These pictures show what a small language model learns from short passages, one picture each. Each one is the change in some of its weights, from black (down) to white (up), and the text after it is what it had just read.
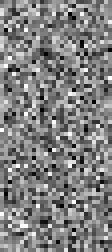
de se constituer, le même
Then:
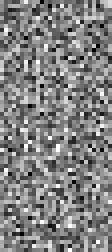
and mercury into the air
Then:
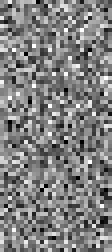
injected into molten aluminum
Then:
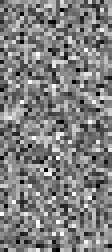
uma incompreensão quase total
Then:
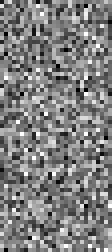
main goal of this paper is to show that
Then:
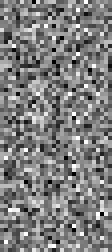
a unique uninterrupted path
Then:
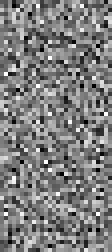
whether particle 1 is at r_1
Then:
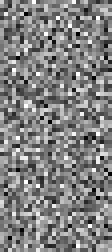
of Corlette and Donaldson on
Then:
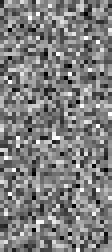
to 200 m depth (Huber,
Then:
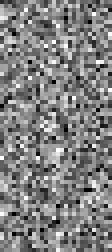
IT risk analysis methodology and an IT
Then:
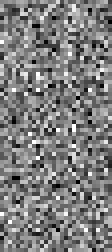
and Inclusive Growth».
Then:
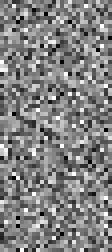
Percentage of ESBL
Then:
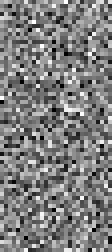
xizmatlarining qamrovi va
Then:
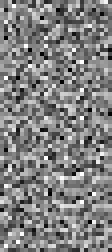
environmental reporting will move
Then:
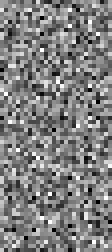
in spring of the northern
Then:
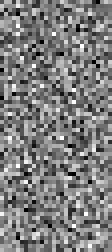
une r\'ecurrence qui
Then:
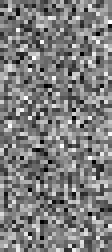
técnica de explicar e
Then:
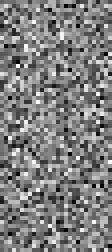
method is taken from [8, Proposition
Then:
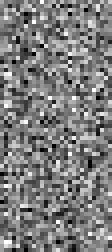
so'zlari bugungi kunda
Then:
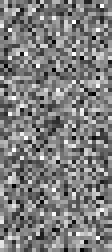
o pensamento computacional e
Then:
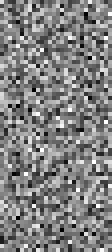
bordering method (TIB)
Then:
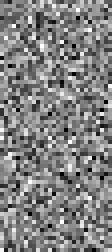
inequalities for globally solving
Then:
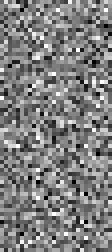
geometric (SRTGeo)
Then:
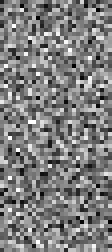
b)} It is also interesting to
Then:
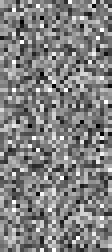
в главном законе
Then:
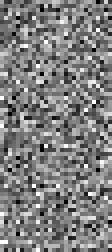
focuses on nonoverlapping
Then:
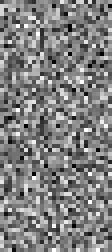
at simple zeros of $f$, as
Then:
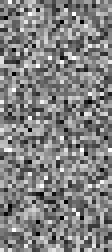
2017 event to be held at
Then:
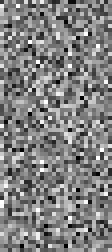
of a 3D elastic body,
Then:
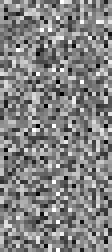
Machinery, New York,
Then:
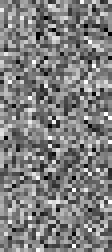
crystallinity that found on the
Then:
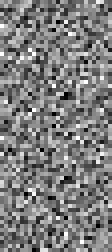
співчуття, а
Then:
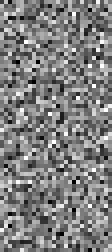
information Work Package WP 1
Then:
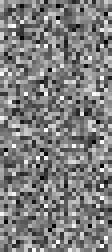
fields effectively. A 2014 study
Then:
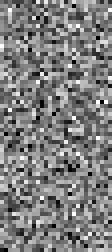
affect the economy of the
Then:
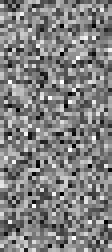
resistance against coffee and
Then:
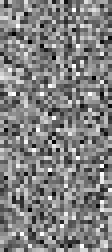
et $\Delta_{\mathcal{T}}$ est le
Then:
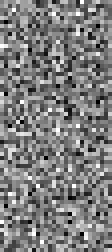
the brain material and is equal to
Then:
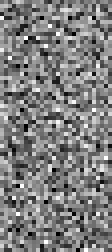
be assessed by the total kinetic
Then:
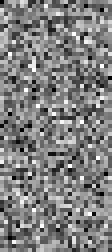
(along with the implementation of a
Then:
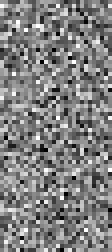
dual of $\{\frac{\partial}{\partial
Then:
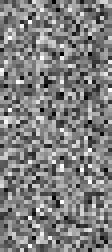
consent. CONSENT FOR
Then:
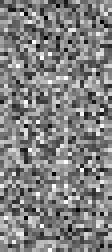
flow and shown that $*-$
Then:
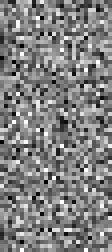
is not true for arbitrary
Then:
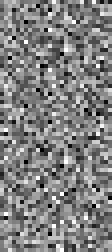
\sqrt{2}$. \end{proposition}
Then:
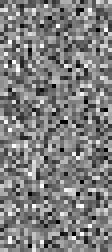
Pembina Sibolangit Aldi
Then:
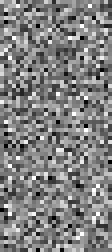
can be applied to achieve a
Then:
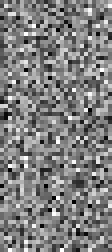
and we apply Theorem~\ref{thpos}
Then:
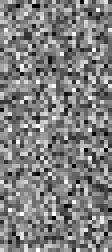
disease (HD),¹⁶ since
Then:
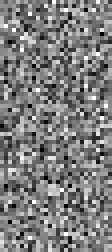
$U(\infty)$ determined by the
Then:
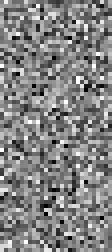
2$ be an integer and assume that the
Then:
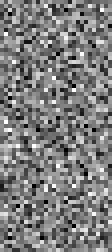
keberlanjutan yang
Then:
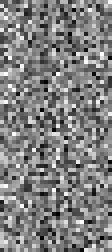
y más allá y que al
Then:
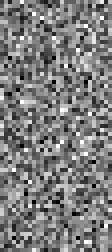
(18) species of mangroves were
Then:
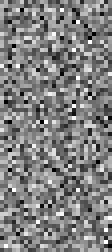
phenotypic traits, give
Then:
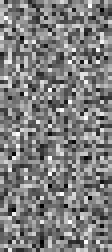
information on ice conditions may affect
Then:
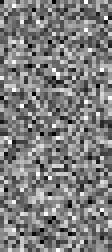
numărul de respondenți
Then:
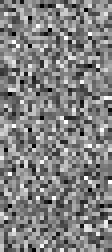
old things and soft toys in
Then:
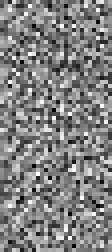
2023). Fundamental to this
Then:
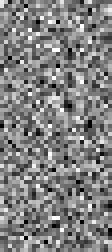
\in \Stwo^2$ and
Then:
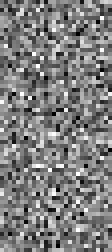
хвороб, які
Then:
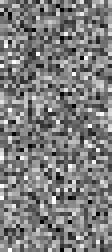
the suspension force to the strut
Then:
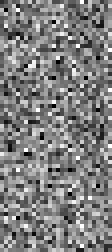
taken from the Institutional
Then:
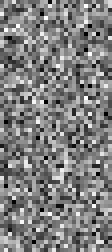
un succes al bisericii
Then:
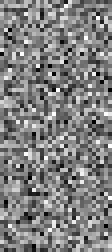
trajectory might wander an
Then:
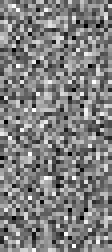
levels have decreased significantly, the
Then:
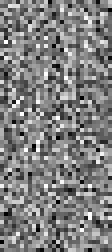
the hostel environment with dirt.
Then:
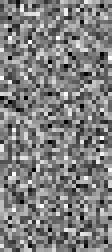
of identifying harmful and
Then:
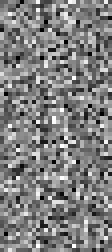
target column, indicating
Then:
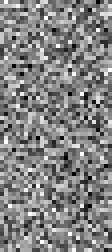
Research Center (NASA
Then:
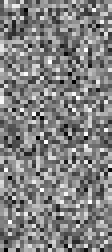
basic stowage pattern is to
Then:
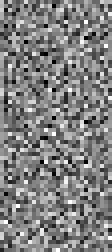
Los pacientes pueden
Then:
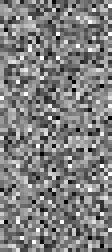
e exclusão do trabalho.
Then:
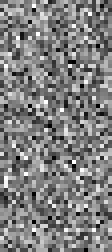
de expresión literaria.
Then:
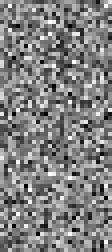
emblematic of obesity and to
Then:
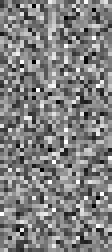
Особое внимание
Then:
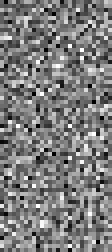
follow elements of Harrison's proof
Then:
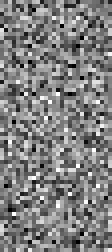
4 presents the accuracy of
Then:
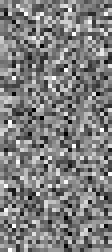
bending angle due to
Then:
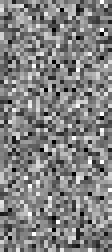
donner quelques exemples de
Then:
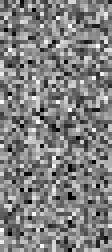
most of the fundamental ground results
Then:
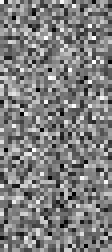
operazioni.\\ Fissata
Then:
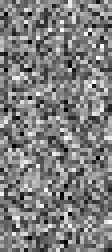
basis is a Riesz sequence, that for
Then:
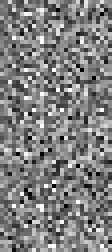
за покликанням //
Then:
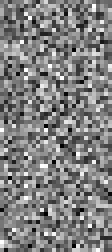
intersection must be %isomorphic
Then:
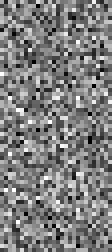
a person's vital needs.
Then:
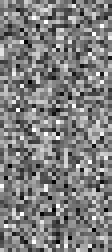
axolisi vakilli
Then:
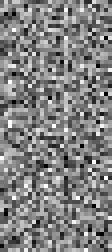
E HUMANIDADES
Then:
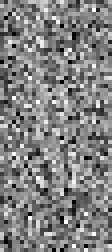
to content: - We participated in
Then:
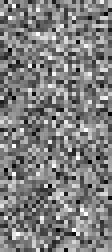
С, онкологическими
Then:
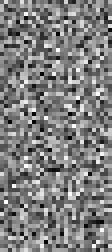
multiplication on the set $X$ of
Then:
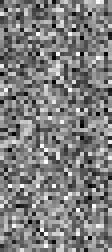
weakly anisotropic
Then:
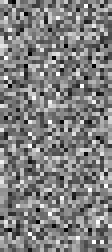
image blocks and $N =
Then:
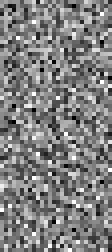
az irodalom és
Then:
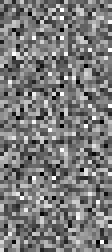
a dynamics of projections.
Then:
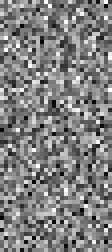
19: Panoramatafel
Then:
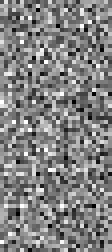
IoT services including
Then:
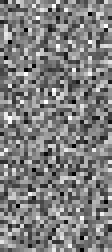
this note, we concentrate on the
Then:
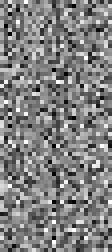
disuatu situs *online*
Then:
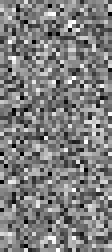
barcha maktabgacha ta'lim
